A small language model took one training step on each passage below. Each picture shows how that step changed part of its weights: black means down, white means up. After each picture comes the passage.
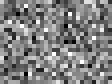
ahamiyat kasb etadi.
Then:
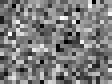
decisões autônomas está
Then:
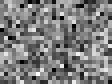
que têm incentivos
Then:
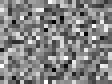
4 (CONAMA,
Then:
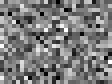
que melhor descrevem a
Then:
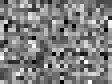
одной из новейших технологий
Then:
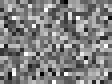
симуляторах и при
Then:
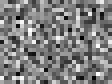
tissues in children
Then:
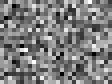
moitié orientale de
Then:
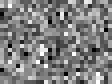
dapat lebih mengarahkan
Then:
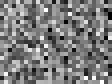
района Республики Татарстан
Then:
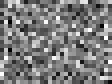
foram realizados os testes,
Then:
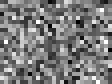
generis*), яка в
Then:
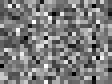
permet de déduire les
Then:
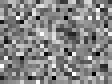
фактором, политическая
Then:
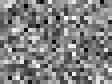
Anti Pencucian
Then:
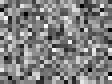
принципа *оптимума
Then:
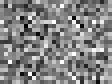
Humanidades, Ciências e
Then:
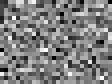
instrumento crítico para o
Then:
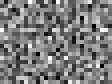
variational version of the
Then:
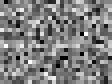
в алжирской культуре
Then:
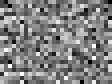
відображенням обряду
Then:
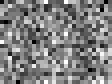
as diferentes manifestações do
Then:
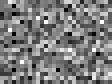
da mesma há a prevenção
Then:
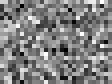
qo`llanma. Toshkent
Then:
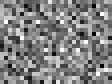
os atores proeminentes
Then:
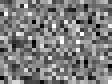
43% di luar
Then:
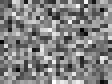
рассматриваются все страны
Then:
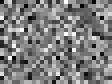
fundamental para compreender por que a
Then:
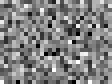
препаратов и их
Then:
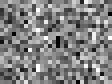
Bári jıynalıp
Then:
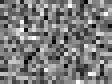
Drama, jogo de
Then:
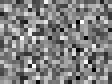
potencializava algumas
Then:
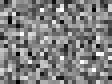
подкожный путь.
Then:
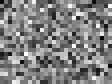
Анализ причинных
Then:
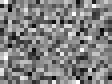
estatuto e NR.
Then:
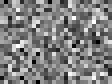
С этой целью
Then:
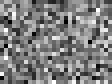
сельхозтехники и
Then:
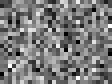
на начальных этапах
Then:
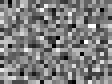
давний Київ, матір
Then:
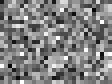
Janeiro: IBGE,
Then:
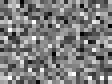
a consolidarse en la
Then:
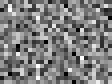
другий смисл
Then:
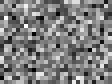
This article reveals the
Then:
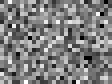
of children have been used
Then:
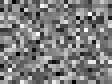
montante estimado das
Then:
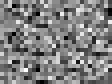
Russian economy (to the
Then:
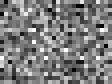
werk is dus geen
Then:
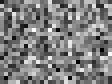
tahlili muhim ahamiyatga ega
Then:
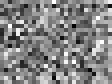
est identifiable sur trois
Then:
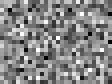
performed with different
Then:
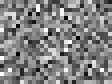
período adequado e ao menor
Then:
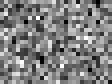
Kislota soni,
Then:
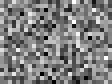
entre as quais haverá
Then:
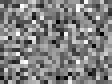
IJQK Departamentining
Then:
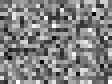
sotib olish imkoniyatiga
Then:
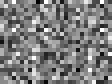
çoklu karşılaştırma
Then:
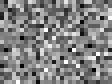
la metodología propuesta por
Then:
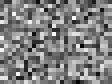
об основных особенностях
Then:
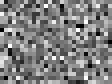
"1 миллион
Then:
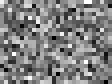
mikroijtimoiy hayot
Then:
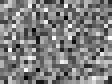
italiana hanno
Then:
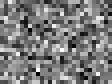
Interest in Learning*
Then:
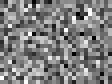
usuários passaram a ser
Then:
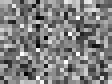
teoría se puede dar de
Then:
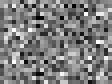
tutoría Relación entre
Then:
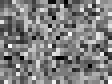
при котором люди делят
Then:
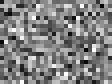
basada en opinión de
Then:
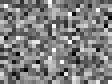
и моделей реализации в
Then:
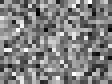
siguiente manera: “La
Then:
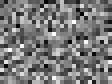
даних для управлінських
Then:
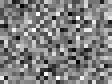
dari 0,05 berarti
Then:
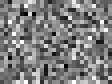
assim, o conjunto total de
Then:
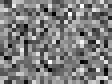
mumkin: 2030 yillarda
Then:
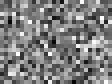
мир астрономии
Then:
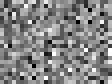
yoshdagi bolalar tarbiyasini
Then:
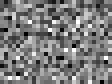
до оцінювання ефективності
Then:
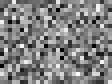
ни, етти кун
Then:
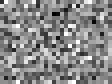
tahlili quyidagilarni
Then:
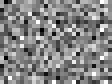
soniga qarab yakka
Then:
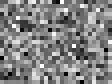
penelitian ini. Penelitian ini
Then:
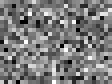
if any, do you
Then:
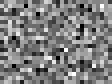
lógico o valorativo que
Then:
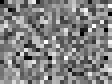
que as pessoas por trás dos
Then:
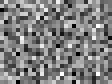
in teaching english
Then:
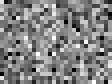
на качество кости влияют
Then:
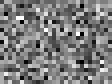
+ acc* i *do +
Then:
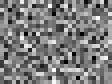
the formation of a representative
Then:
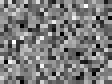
суверенитете как
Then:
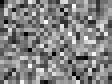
relação a roubos e
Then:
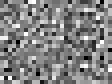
Sciences. ISSN NO:
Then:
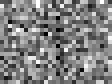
Shuningdek, yerga tushgan
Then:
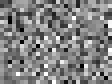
на нижней границе
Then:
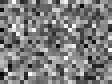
tranquilidad del
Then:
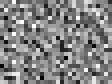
jozibadorligini oshirishda
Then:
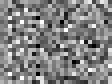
untuk mengeksplorasi
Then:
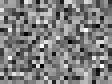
la tierra para ir a
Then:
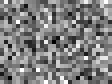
mavzu avvalgisidan
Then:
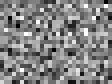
пониженного качества.
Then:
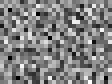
der Zubereitung in
